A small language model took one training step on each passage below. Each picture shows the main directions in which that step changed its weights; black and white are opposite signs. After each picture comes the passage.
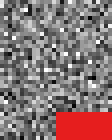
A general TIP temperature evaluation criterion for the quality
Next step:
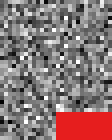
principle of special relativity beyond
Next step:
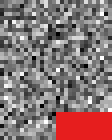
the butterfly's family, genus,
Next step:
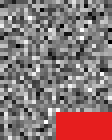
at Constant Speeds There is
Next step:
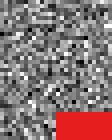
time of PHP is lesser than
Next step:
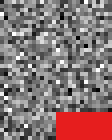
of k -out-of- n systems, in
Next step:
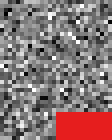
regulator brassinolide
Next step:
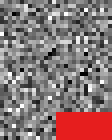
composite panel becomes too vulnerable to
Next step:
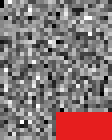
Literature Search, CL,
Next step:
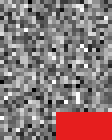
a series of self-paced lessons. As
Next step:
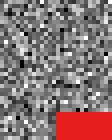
companies, and networking for future collaborations.
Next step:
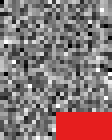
Connections with the public foster accountability
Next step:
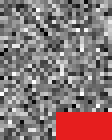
though there were abnormal data. - Generate
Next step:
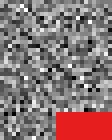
determine the magnitude of the axial electric
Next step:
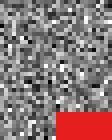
rather lengthy, I will try to
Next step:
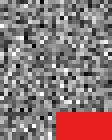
carrying capacity of the site. Keywords
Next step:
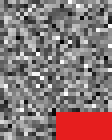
part of the cost through government finance.
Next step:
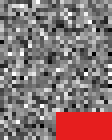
will affect the quality. It is necessary to develop a
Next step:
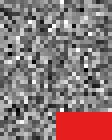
*et al.*, (2012) estimated silver
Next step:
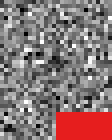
Net income is calculated by the sales
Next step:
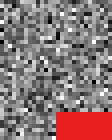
bacteria Clinical mastitis
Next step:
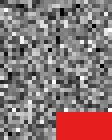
this truly national project will contribute to improving air
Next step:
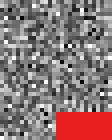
Table 2. Summary of proposed
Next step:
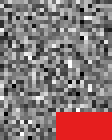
under test (DUT). 1. Cables and
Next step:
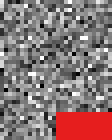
infrastructure, e.g., classrooms, computer
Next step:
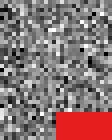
Its primary goal is to minimize risks in
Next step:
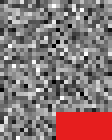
object that is flashing at a specific frequency,
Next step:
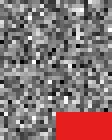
the king and the language did not agree so well
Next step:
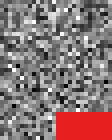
toward human-centred qualities, similar to the
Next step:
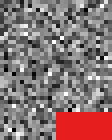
[22], [23]. This paper considers the
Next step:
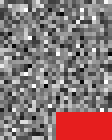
the student and parent ratings range between
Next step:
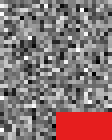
Percentage (%) Age 18-30yrs
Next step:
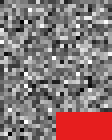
E.; Morel, Y. Numerical
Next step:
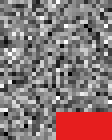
is found that satisfactory results have not been
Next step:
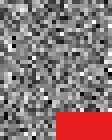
the use of acquired knowledge and skills). Taking
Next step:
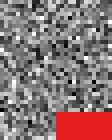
is the intensity at an optical path length of z
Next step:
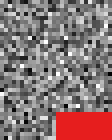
in the United States. She conducts
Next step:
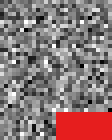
shown by table I) might be due to
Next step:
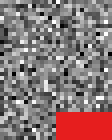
typically ranges between 0.5 and 1 mm
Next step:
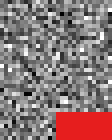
with the diameter of the vessel (see
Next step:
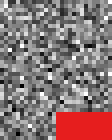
very low values for benzyl- and
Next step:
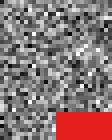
PV, EV charging stations and
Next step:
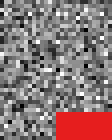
Lionello S. Gualdi
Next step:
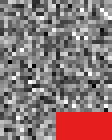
is decreased to zero by dividing the
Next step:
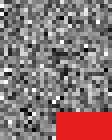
Assessment of the Dyed Samples After
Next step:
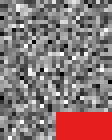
food on mound summits. The food capture rates
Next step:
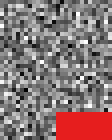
have been where the lumen have narrowed
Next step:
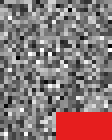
the calculated deflection and the number of sizes
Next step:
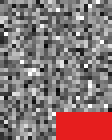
and obesity-related problems can be
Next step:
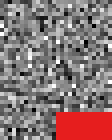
also reduces the soot loaded pressure drop
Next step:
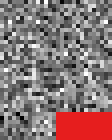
of Eyring (Fig. 5c), reaction
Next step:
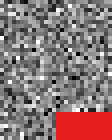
in the Department of Conservative
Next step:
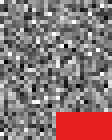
intra-clutch variation. The
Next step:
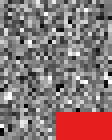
approach yielded results highly similar to the second approach.
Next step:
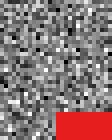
and systematic manner. 3. Enhances
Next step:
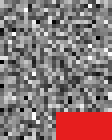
12 implies $N_i(S)
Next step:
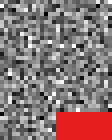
duration was 1 year and the maximum was 20 years.
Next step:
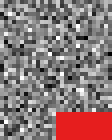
for new evaluation metrics of scholarship
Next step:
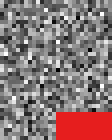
analysis, making them accessible for individuals with diverse
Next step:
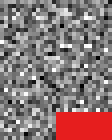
included.⁵ Stoss therapy involves the use
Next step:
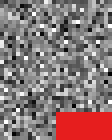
summarise the objectives, activities and expected
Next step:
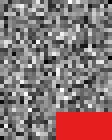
is played by factors associated with remodeling
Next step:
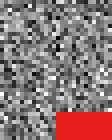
observed multiple transcripts of sizes
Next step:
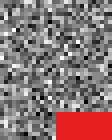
with the results of micromeretic property that
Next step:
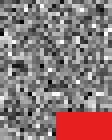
daily and lower frequency. This is way, the
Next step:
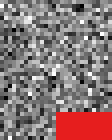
hungry, thirst, hot,
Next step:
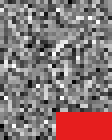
to be enrolled in Washington State
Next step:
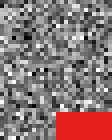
weaken the case for heritage work and
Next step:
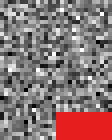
for efficient long-term strategies that will improve the positive
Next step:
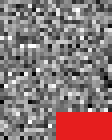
are provided. In the final Section, our
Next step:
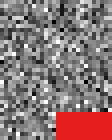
hydrobromic acid was added to the
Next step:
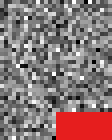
using infrared signals and linkages between a
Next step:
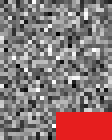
extent of release of curcumin from hard
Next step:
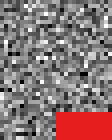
alginate (polymer) and calcium
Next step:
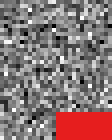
central role in overcoming free-rider problems
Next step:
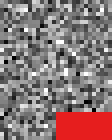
the past decade (figure 3B). High
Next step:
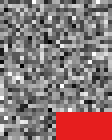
maintain siri'. In essence,
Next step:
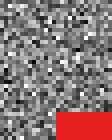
not be immune from political context.
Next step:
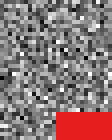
both an environmental biologist with a special interest in
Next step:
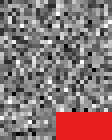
that they themselves are agents
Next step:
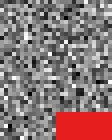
to those of saturated salinity.
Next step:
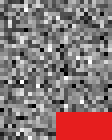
architecture. To calculate the class loss in
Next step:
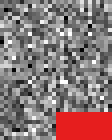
electromyography (EMG) for the
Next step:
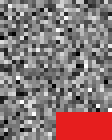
on innovation, knowledge and health care services:
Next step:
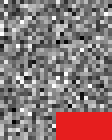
instance, it brings about an at least
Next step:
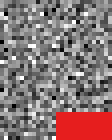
Nanotechnological approaches for efficient N2B
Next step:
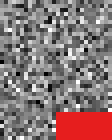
processing technique is known as direct compression. It
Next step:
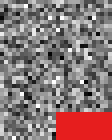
rigorous verification. A first important
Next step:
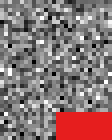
shown in Fig. S1 b, the
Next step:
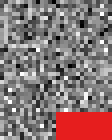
potential adverse effects of drugs on the
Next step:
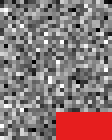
PRESENTATION IN OLDER AND
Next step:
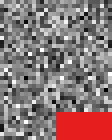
İzzet Baysal University
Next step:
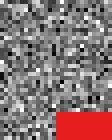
the EP score. We perform a machine learning analysis
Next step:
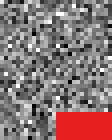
model, c) Providing training for teachers to
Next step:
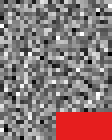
or wound).^[7] The description of
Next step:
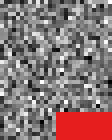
of hardware, modeling and data processing. The
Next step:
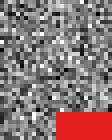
for resilience should be distinguished: -
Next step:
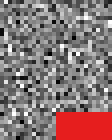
types (A, B, and C) that
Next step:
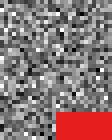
from fruit Papaya.
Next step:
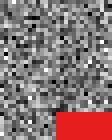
along Owerri-Onitsha highway
